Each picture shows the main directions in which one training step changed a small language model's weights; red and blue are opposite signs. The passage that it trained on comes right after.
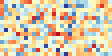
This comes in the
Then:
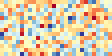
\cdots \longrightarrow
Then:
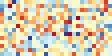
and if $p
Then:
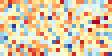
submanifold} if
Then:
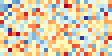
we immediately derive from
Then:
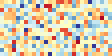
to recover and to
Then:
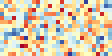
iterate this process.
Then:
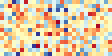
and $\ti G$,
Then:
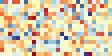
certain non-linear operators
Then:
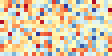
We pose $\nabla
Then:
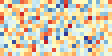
$p$ of
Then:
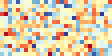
its inverse function defined by
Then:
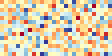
whenever $\Delta
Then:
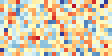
of the planes and
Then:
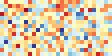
we have checked that
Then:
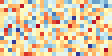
total space of a locally
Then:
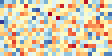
challenge in
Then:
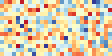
step can be realized
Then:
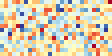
$i$), we shall
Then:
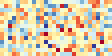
curvature at the identity
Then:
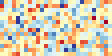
exchange is via
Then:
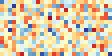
\equiv n+1
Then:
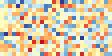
paper retains the
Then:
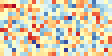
Consequently, we
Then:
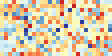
recently studied in
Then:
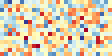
technical, which
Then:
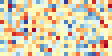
dividing by
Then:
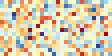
question of Ulam for
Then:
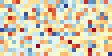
the whole set
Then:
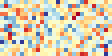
some properties of the following
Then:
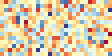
proof to functions that are
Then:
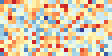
is the cosmological
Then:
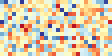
Also, in
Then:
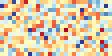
initial deck and the
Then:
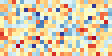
where $\omega$ denotes
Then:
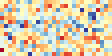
goes where'' can
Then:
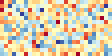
sons. For
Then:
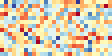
an accurate numerical
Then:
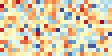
a surjection, there
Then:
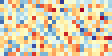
no point which is
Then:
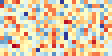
the basins
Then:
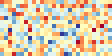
\section{Proof of
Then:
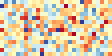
all and indeed is
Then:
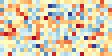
map. The directions
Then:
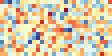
that color 1 is
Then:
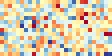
V_1 \oplus
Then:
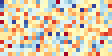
claim and so on.
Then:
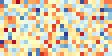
the pseudoabelian integral
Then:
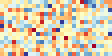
induction hypothesis gives that for
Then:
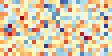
at the level of
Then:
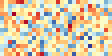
2, and our method
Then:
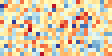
\cal P}
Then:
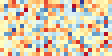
specially chosen local
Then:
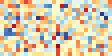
This concludes the
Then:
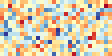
kernel $G$ and
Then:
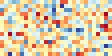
on the resolution of
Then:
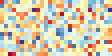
the way $y$
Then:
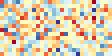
the above discussion is
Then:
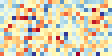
this paper is to present
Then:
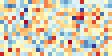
allowed to average
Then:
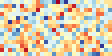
a two-sided
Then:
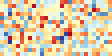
Then we get that
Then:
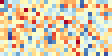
which is an isomorphism if
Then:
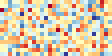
direction. Then $\gamma
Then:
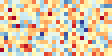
will be termed
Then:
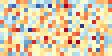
uniqueness method
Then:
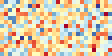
that a solution to
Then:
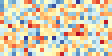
bound, it remains to
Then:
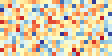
is false as
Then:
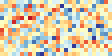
peu plus
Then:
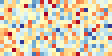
\mapsto (0,
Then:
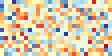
and the assertion in
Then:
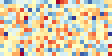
multiplication map are linear
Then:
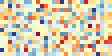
We remark that this does
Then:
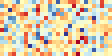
the following formula.
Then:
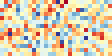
which simply tells
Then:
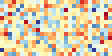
would be interesting to
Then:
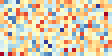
that the solution of
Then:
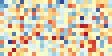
paper, we present a
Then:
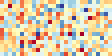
$B$ to denote
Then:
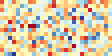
utility without variable
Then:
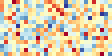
and its infimum is
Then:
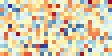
class of forests
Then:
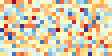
general position in
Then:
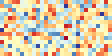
the limit $\dot
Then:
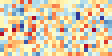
a fibred category is
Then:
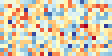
studying the minimum value
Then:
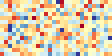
our main result: the
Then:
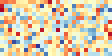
conditions (i) and
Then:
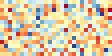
editions of which
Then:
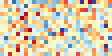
determined uniquely by the
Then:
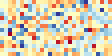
\leq s \colon
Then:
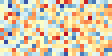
The set of all
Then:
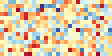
first considered by I.
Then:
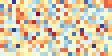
as $n\rightarrow
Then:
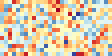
in total even degree and
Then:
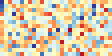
here and throughout,
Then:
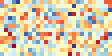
the convex combination of
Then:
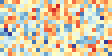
the parameter $p$
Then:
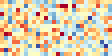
defined on the unit
